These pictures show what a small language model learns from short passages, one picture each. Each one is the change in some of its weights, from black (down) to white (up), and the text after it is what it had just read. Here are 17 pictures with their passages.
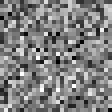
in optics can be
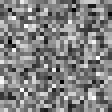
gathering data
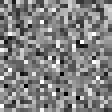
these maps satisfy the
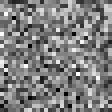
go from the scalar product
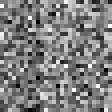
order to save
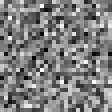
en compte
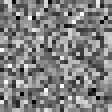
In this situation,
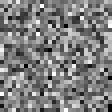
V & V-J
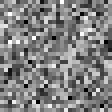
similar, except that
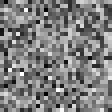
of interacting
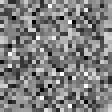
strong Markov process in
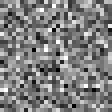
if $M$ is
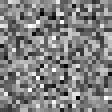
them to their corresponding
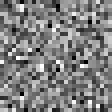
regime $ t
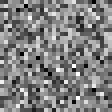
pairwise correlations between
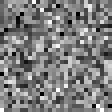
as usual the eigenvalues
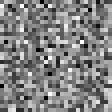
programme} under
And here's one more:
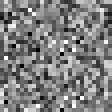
aim only to
